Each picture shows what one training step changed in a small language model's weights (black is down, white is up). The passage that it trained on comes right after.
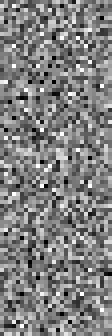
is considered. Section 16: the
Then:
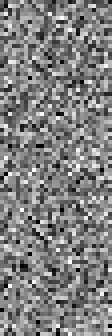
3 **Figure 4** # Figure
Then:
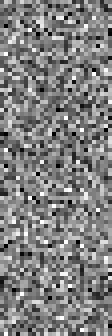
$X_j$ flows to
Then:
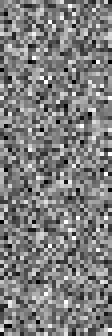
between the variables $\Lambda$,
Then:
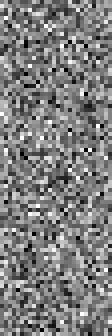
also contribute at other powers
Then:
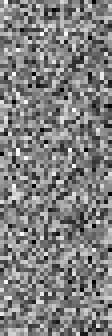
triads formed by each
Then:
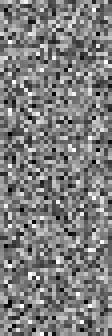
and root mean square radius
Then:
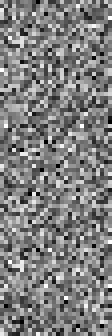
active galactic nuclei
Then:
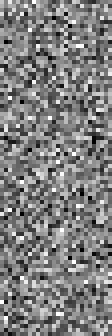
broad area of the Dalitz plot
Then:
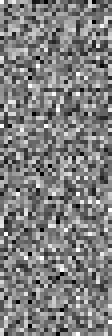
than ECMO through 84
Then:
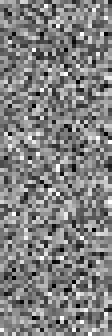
= 3$ and 6 suppress these
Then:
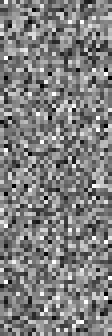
small amplitude and then reaches the
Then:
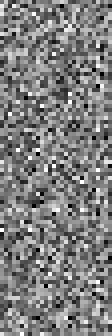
is proposed a novel design of an
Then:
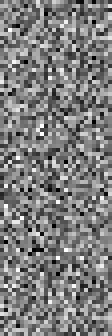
on the substrate plate. The
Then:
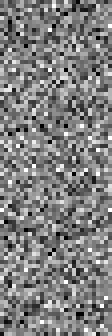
at least some lines of sight can
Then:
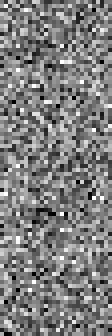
the figure consider individually the four
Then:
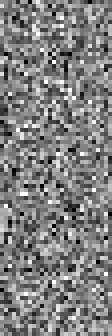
section was equally true for the
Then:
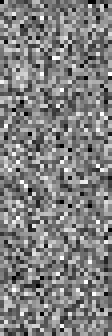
trend. Furthermore, the
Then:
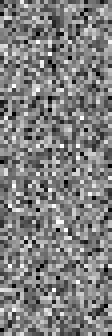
inhomogeneous particles in bulk systems.
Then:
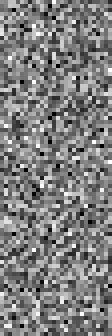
order parameter components. The main
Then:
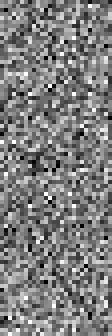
scaling, but the escape
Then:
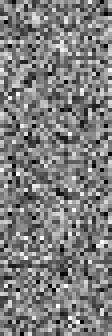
emitted spectrum, which is in
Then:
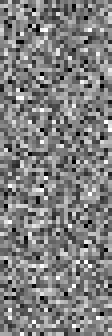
important parameter as it measures the energy
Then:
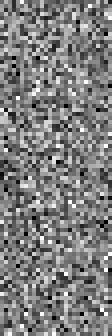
practitioners. As
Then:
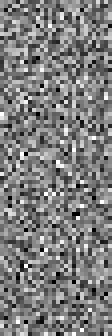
classical agent, similar to the approach
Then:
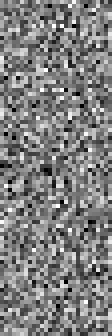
terms of a standard mapping
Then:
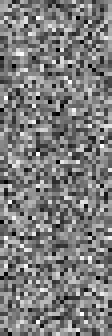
list to create a full new
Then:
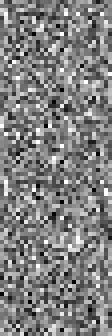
ganglia interactions that
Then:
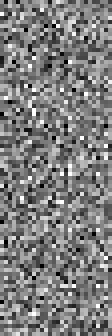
Some estimate of the accretion luminosity
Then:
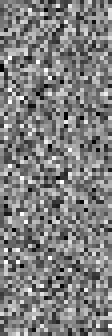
be neglected. Two conclusions
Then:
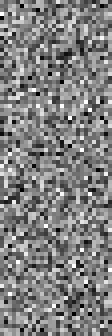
A qualitatively new type of
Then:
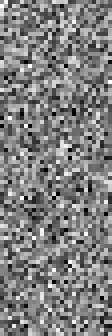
is evidenced, a result that
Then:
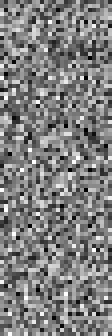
IR setting. As described in Section
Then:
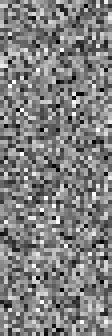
of the fourth generation lepton
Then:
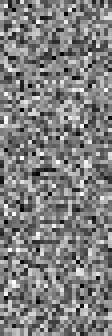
this observable does not depend on the
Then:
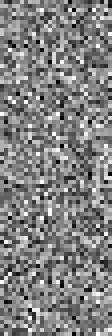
where $\Delta \varphi =
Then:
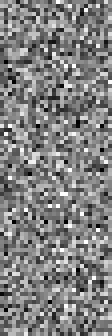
of feature. In second phase brain
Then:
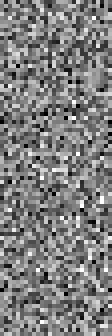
the comparison with spectra of other SNe
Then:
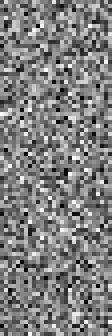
equilibrium system, be it the black hole
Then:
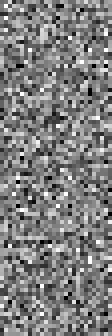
`work' term given by the
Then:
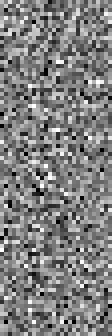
different latent variables.
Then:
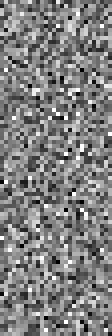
2m$. In particular,
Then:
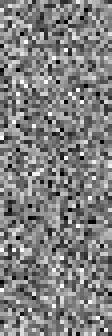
\left< (-p \cdot
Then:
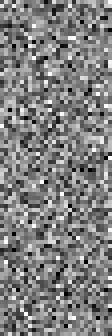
robot is remotely
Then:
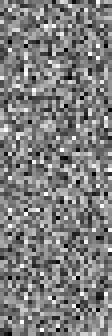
that can handle multiple users’
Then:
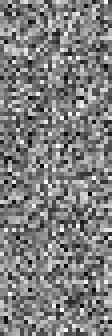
and Doppler velocity of the
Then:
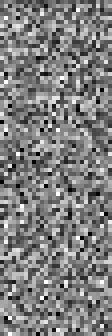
replaced with uniform noise:
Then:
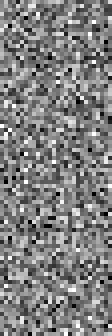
To mimic the geometry of the
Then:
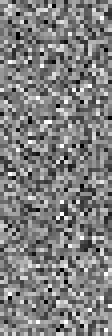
\right. \nonumber \\
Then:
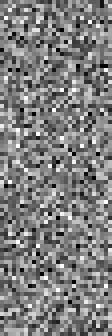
nice treatment of this variational
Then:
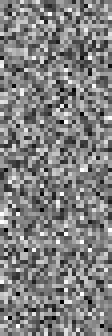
these phase controlled flip operations
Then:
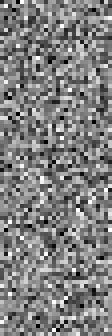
paper we discuss the interaction of slow moving
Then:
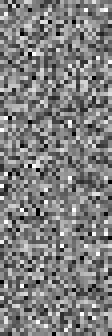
strongly assortative, compared to
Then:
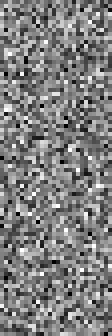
methods. ROC curves for the
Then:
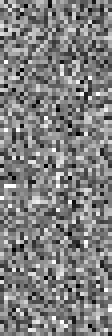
on several colloquia
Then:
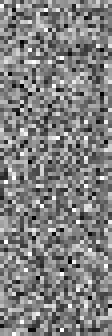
from Talón *et
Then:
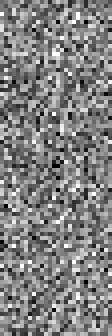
distance} The extinction
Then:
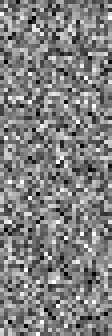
statistics for GLADE.
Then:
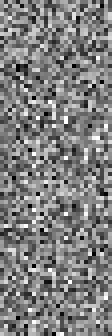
the pre-selection efficiency, and
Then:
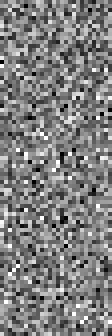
on the phase angle at which it was
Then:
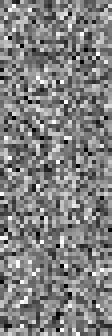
great need for it. \\ The
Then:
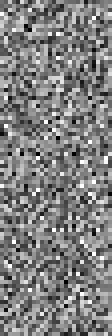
set of empirical data points
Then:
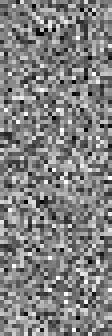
$\cal F$ (or
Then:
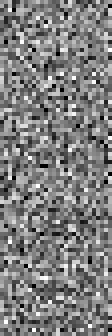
formula. Let us explain the
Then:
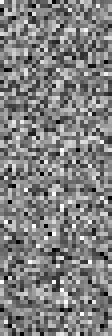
torque $M$; their end
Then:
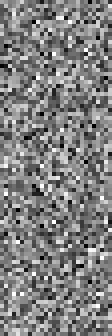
x}$ and chemical potential. We
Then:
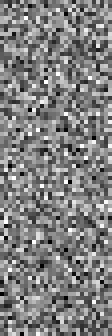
this can also occur within a closed system
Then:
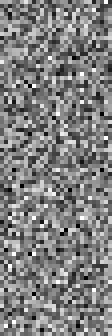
and mutual information \(I\)
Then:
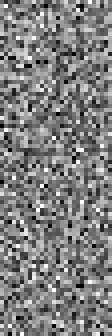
the physically meaningful question:
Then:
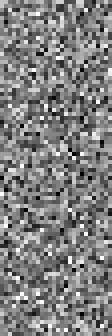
of disks on the inside is small
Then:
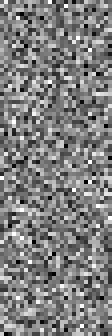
an elliptic curve when
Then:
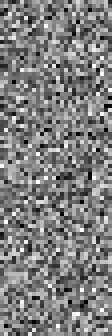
follows: if $\dot{\gamma}
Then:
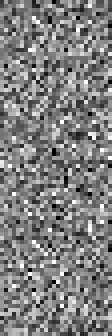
alternative converges to the null
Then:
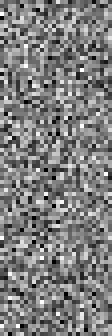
AG acknowledge their
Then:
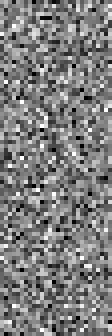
been reported. However, it does not
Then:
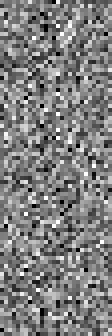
2 Galaxy NGC
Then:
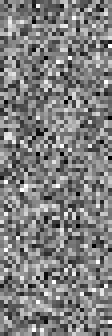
prb}. At high intensities this
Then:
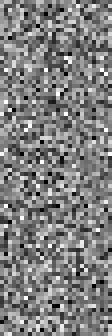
dynamics in the interaction picture can be
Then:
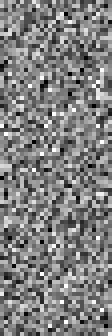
simulations (see Methods for
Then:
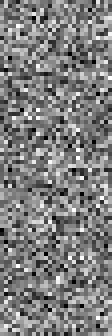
for every 1000 boys
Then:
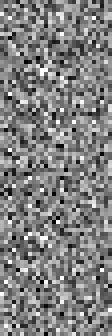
the target. The sensor
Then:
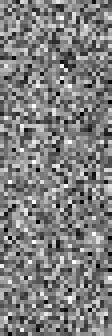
quantum circuits composed of
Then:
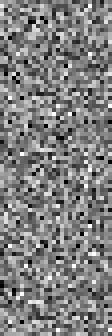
participants were asked to
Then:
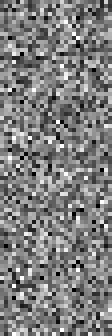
to the displacive limit
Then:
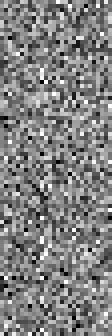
of the system. At high field,
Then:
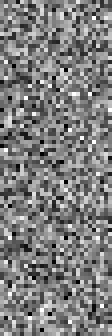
the second-order perturbation expansion can
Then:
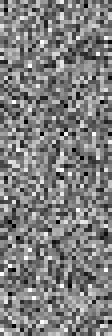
distributions of the orbits trapped into
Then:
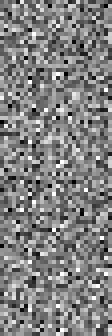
(KRCF) through the
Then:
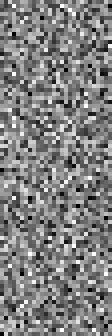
Integrating out the small
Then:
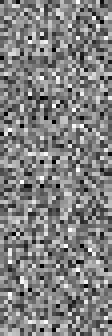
a consequence the magnitude of the
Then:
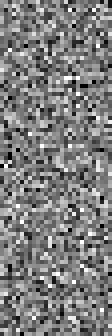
where $E_i$ is small
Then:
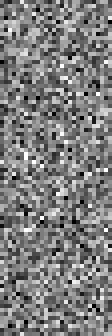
It suffices to compare the quark
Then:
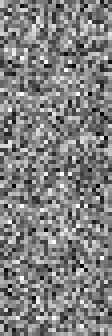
question and information available to the model using
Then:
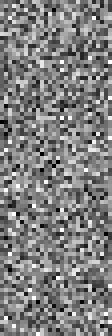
the electron number density surrounding the
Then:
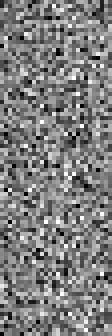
field $\phi$ back to
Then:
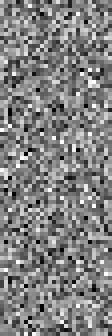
Coventry, CV4
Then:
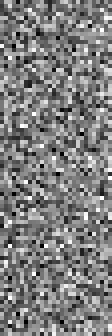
well-known estimate for the
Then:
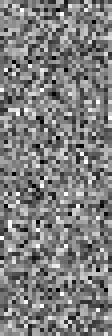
be removed. Indeed,
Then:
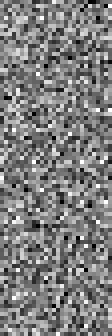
tip or activated in the
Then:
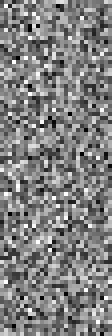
in-plan components of momentum are
